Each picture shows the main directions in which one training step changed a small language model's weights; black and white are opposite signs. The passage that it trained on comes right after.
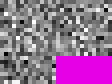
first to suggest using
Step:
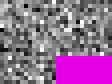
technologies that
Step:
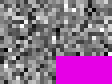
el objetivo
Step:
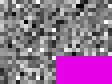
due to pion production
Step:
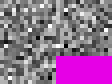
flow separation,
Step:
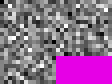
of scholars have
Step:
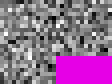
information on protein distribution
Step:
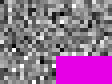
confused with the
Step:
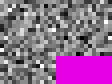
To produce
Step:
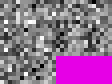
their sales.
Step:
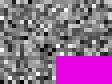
produção dos
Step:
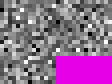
influence when a
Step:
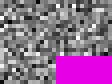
equally accountable
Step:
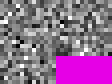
created by the
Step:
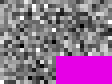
hub densities.
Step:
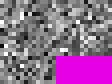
ishlab chiqarish
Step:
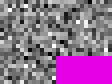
To obtain more refined
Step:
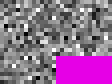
be included in host
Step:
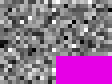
dalam proses
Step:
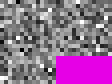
fixed points
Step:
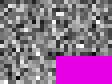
news SHARE
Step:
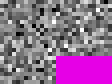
compromisos. Y
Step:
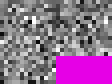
line refers to an
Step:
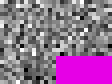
any measurable properties
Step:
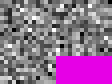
ijtimoiy va
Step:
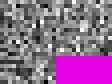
the presence of the
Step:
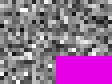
Data collection was
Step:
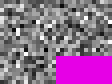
see disagreement
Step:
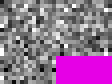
anno? Quale
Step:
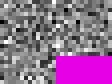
Earth. Therefore
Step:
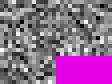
an otherwise dark
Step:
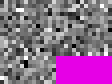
of quantum states]%
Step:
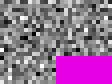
Ce fait se
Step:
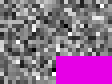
las condiciones de
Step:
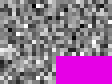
the S2 rising
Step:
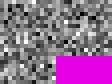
design a feedback
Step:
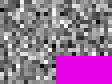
reducing the ice
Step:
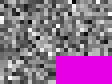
asosidagi strategik
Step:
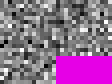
of the feature of the
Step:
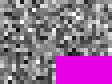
setting where domain
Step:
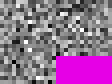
electric field. We
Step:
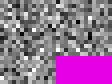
across ethnic
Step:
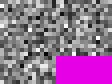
with a relatively
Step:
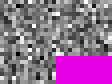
and in combination, on
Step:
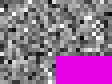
otro agente,
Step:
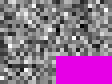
process is modified by
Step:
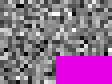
in order to investigate
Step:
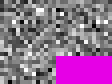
a tomographic
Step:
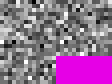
contribution of selected
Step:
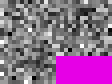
source code to
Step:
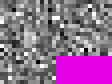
appear at leading
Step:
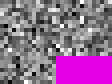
48 be actively
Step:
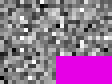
Zeeman field,
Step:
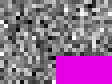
provides a pump
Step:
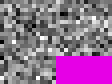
and S_{aC}
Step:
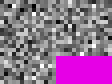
It is listed in
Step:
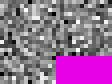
e MFV são
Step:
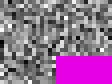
of the world
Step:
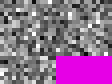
and validated with
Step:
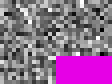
scientific and
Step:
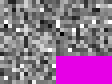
was not found between the
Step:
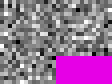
These new ICT
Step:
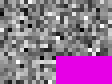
a metal complex
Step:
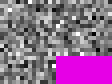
interés e importancia
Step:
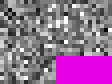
the seeds of
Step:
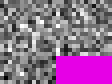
battery side
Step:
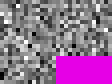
reached when the
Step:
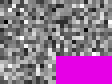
И самая
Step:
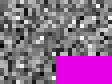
section provides more
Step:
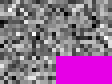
не имеет
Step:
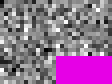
columns that are
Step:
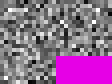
received a
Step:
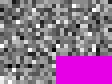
accommodate new
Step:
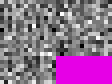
to the original
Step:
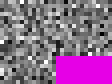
code uses the
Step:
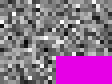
presented. ¹
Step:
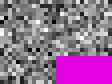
laboratories to
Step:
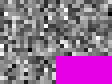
to analyze performance of
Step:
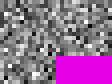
hard X-ray
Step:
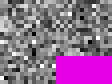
its center) is
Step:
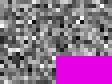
bilan milliy hamda
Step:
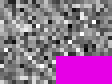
present, the stars are
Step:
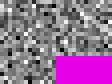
consenso, a
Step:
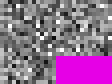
the formation of the
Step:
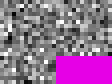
of black holes
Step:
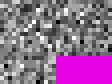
семья, а
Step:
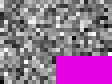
special hidden
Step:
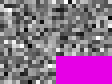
encima un
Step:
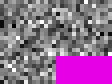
asegurará de
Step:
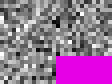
debe darse de
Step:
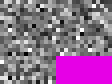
portion of the overall
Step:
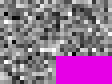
conceptual integration]
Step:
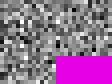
binder loops
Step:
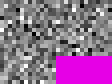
kasalligi bilan
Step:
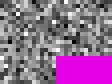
of the senior
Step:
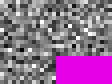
on 6QLs and
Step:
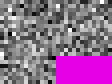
Sim.1 and
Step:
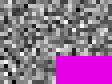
row). Only
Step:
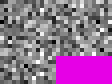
as crianças
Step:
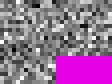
(which was
